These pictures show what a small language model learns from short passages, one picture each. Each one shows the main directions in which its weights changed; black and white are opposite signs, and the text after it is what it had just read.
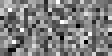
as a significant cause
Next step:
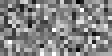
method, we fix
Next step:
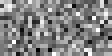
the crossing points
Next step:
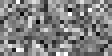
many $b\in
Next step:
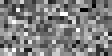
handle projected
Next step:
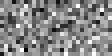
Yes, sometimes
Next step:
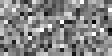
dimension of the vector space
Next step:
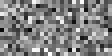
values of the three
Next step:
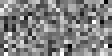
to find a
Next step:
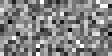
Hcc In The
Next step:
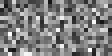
the negative of
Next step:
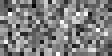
use convex
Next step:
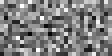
the problem analogous
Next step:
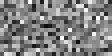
analogous subset
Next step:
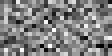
utilization is the
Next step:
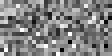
1$, is defined in
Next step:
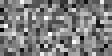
the acoustic and
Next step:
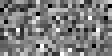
river. We
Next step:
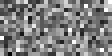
of using model solutions
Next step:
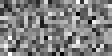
the direct image as
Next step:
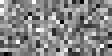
$\Delta T$ of
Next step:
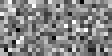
length of the
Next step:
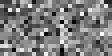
If $n$ is
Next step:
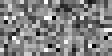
covers both
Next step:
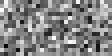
social marketing
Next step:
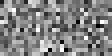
lens. A
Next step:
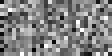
corm extract
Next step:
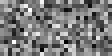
glucose after
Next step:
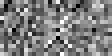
indefinite product
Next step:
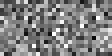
of Chapter
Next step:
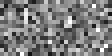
and a closed
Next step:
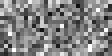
the range of 0
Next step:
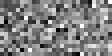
sufficient condition for a
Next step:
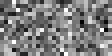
As already
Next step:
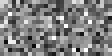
This performance of the
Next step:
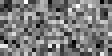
proceeding to
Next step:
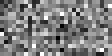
for set systems with
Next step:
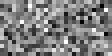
bromide, with
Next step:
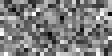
was required.
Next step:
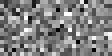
levels induced by
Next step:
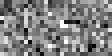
in the study had
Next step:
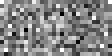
$\Delta$. We
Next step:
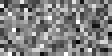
from another one
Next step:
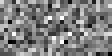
\newblock Contribution
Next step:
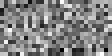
the ADMM
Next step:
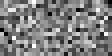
surfaces with low
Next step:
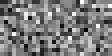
each test case with the
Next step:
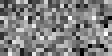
of shear
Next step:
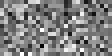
and PVP
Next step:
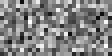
its results. This is
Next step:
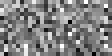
an ``independent
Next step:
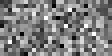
relate to information and
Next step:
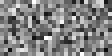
time.} Another
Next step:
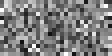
in the seismic
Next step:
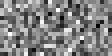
the proposed method
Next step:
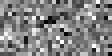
thin films
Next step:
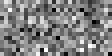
provided by the
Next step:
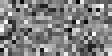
However, in the case
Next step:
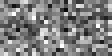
ds \right|
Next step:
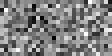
locus of }
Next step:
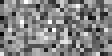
with Atrous
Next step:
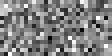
a relation of
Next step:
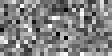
explored type of
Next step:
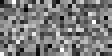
\times N$.
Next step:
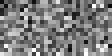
for a finite dimensional
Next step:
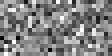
process parameters.
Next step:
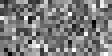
of the points of
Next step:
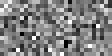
to be the equivalence
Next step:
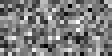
that $K$ is
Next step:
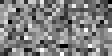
Jack symmetric
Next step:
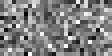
are familiar
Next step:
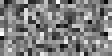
and perceived
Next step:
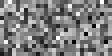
indeed, is
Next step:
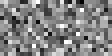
periods, month
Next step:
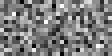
a lower conversion
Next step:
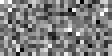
depend on the choice
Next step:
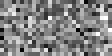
argument is
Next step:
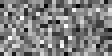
also record this
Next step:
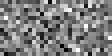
find our value
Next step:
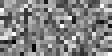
in subgrouping
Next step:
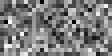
Similar to the
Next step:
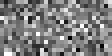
of the specific
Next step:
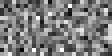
the convergence study of
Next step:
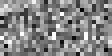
a wide range
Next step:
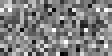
out as a special
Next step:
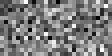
factor on the
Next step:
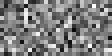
and a subject of
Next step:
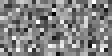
singularities of
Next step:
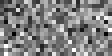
evaluation. An analysis
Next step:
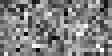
respondents to
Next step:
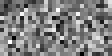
around it in
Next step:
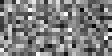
norm, we have
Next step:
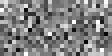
by the classical
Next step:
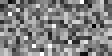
protein, and
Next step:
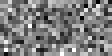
trees (set
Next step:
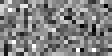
regarding them in
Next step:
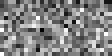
\text{on the
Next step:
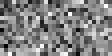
the period of one
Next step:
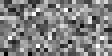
was improved as
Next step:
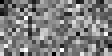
for $x \in
